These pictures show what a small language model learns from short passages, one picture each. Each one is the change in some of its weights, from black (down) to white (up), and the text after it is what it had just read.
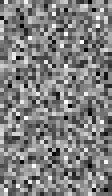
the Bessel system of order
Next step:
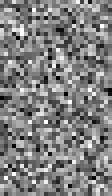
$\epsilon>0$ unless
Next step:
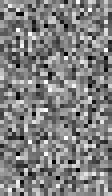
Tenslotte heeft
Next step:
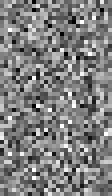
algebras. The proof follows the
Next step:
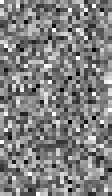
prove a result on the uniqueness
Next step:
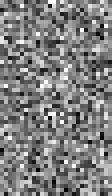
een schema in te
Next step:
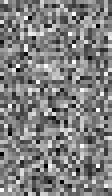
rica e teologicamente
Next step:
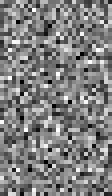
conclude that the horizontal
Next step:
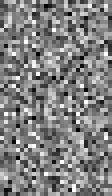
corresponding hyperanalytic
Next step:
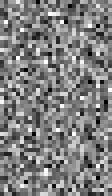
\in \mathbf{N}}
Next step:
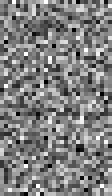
bahwa sampel
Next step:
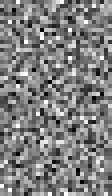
Hazorasp nomi
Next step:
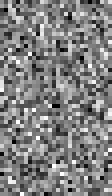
by recalling the analogous
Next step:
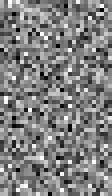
Let $v$ be the set of
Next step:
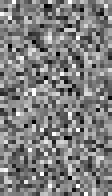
qatlam tomon 6,6
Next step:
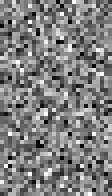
convenient for us to recall
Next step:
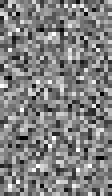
M. Retaining and integrating
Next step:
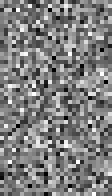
is not equal to zero. We
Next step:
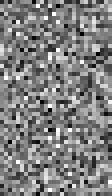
kişi kendi
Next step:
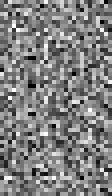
Волков, Л.
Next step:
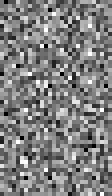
\end{ddd} Here we
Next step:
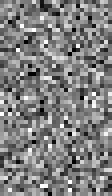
aspects of the two papers
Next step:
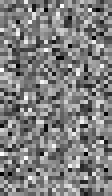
espacio público
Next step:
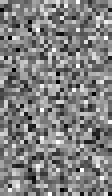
Rousseau à internet.
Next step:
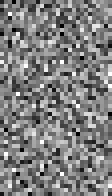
adolat bilan amalga
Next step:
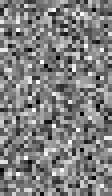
ва аҳамиятини
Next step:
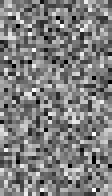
subgroup of $G$, so
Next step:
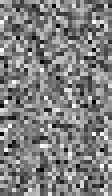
set of inequalities:
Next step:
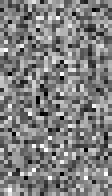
in ihrem Spiel und
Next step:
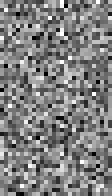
Francis, Reino
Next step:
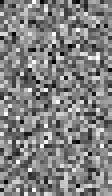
omillar ta’sir
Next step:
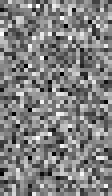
lor definiții și
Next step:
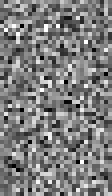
o primeiro contou com
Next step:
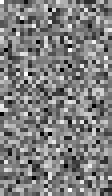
the previous section about the
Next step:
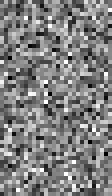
different constructions: the {\em
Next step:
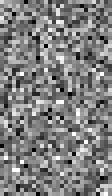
Since $b\ne 0$, there
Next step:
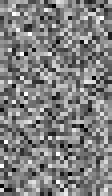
of \eqref{ito_form},
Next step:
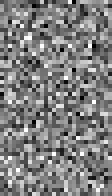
`definition' } We want to
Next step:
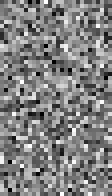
sobre el fenómeno
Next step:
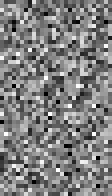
continuity of $g$. A space
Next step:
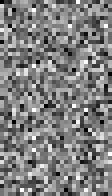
sutured Floer homology}
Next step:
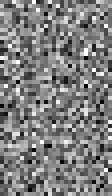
proyecto se encuentra
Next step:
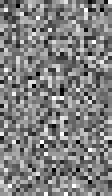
что в период с
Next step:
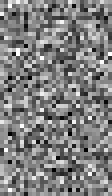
JN, Restrepo
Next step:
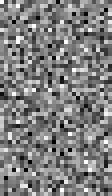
our numerical scheme
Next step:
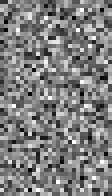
\sim j \iff$
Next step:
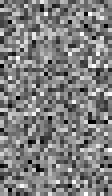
- NÁJAR, A.
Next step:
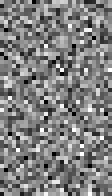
\end{equation} This is a
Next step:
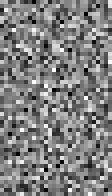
Also, the weight functions are all
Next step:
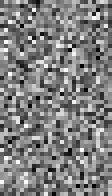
mumkinki, keng
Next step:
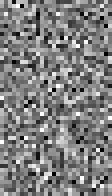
также играют
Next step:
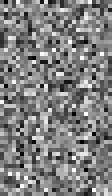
stage over the fictitious
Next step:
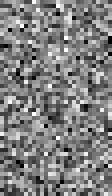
participante que recebe
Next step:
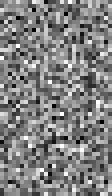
integral domains careful
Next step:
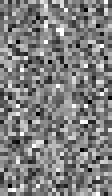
Pleven ²Department
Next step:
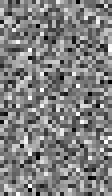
й підвищити
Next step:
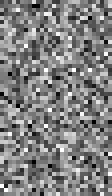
relevante a inserção de
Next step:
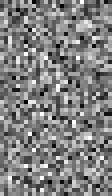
страницы (в
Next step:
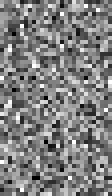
seus responsáveis por
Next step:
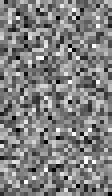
bo‘lib, ular
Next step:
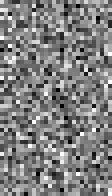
frequency notation}
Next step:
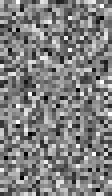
if this happens in
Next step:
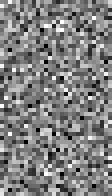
том числе и
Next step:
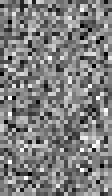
pengetahuan yang
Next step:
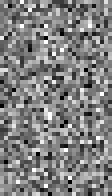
to find all the third order
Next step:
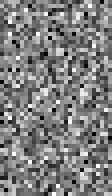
$V_\lambda$. Thus $$
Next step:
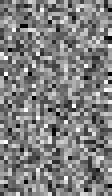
emosi, tekanan
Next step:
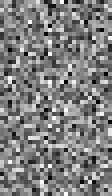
primeiras queixas de
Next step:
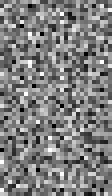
isomorphism. Any two minimal
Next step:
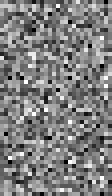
we can assume that the two boundary
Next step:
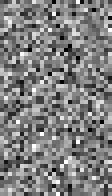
de Economia e do
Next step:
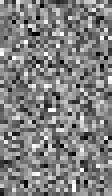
satisfacción de las necesidades
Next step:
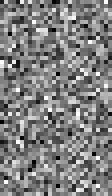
en zich, aldus
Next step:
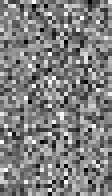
cui la registrazione
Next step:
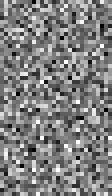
or additive invariants.
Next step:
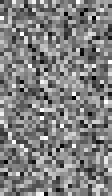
ventas de sus cuñas
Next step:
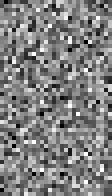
Семья, модели
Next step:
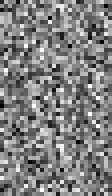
a ausência de
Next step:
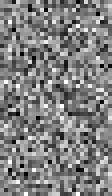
number at most $\tau$. Let the
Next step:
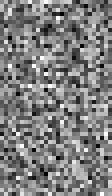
emphasize that the
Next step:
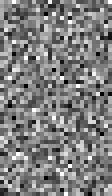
similar. Because they
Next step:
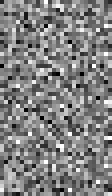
be an algebraically closed field of
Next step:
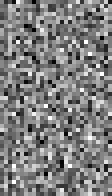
\delta$. The total
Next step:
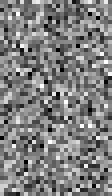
the accurate approximation of
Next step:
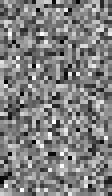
inovadora durante o
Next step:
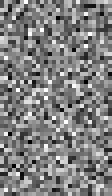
ham ko'rishimiz
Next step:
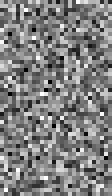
jsou spolu s
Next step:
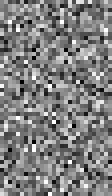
works is refined as an
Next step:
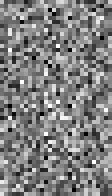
the roles of $i$ and
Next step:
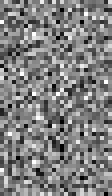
do local de atuação
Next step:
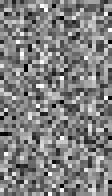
Máselen, sprinter
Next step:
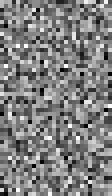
не прививать основы
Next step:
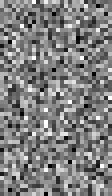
returns are widely
